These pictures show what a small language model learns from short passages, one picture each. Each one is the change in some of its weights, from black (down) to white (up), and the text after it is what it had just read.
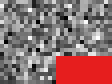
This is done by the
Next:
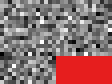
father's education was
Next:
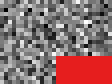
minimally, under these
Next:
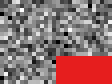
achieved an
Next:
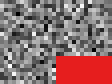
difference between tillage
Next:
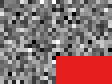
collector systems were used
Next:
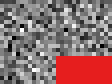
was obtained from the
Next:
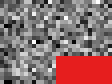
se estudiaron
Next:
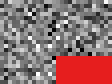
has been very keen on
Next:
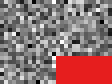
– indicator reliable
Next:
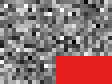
intermediate species
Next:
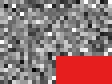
Output of median
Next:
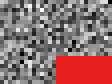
all over the world
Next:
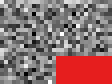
des informations comptable
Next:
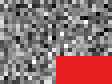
is resilience.
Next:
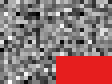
прегледи за
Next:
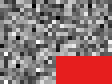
a definition of
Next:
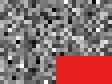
have been conducted to
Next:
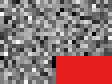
correspond to each
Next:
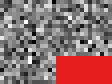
in the resolution on
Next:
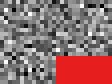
gradually plays
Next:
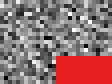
Ekiti State,
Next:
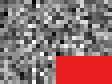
under the Creative
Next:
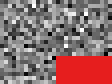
care. *Nat
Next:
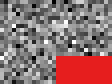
2. University management
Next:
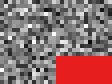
moderate hearing
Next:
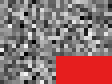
problems in the development of
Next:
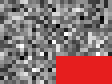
of the proposed
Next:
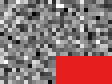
ўз ичига
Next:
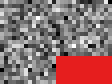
of harvesting
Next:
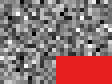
legacy systems with
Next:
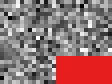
Importance of
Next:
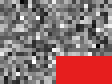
ser comparables.
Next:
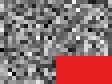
had saved them from
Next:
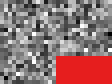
Mateo et al.
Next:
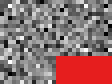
prevented if
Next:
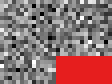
to identify the main
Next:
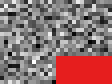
number of detection
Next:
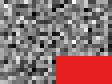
qiladi. Ularni
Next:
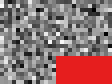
LV Prasad
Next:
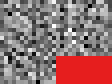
on Fe_{ox}
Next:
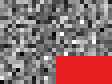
multiple tools
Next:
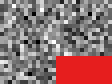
centrales de este
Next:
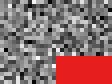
from only one sex,
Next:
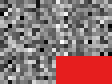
van risico
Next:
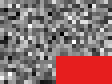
changing the surface
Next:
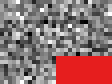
even thought
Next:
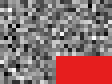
a method for converting
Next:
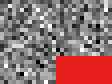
of the Trivedi
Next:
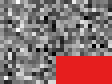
taken from the cases
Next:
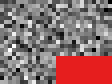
was estimated using
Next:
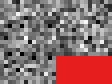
the search by
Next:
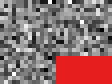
by fostering
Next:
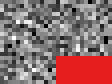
with the capability to
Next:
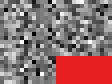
In Figure 4,
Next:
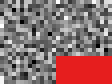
promue par les
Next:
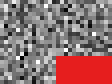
adalah proses
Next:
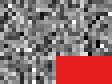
and C_r is
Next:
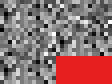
no no no ++
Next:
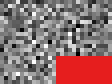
compared. For the
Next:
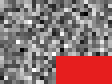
the school, the
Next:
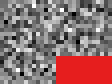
by humans.
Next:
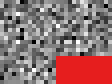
spaces for the
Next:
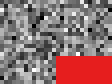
currency than the
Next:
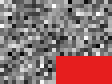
scanner covering
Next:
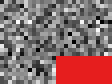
and 9.1% were
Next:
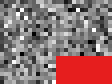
Strait [7]
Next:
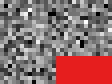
is, making our
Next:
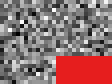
un emploi que
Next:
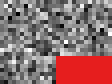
surveillance by
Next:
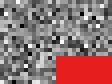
all the divers or
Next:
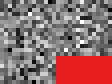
community on various
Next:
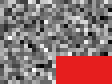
from the Institute
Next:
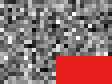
much beaded.
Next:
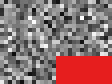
dep esleydi
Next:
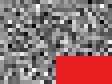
observe the
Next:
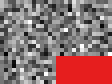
the publication and the research
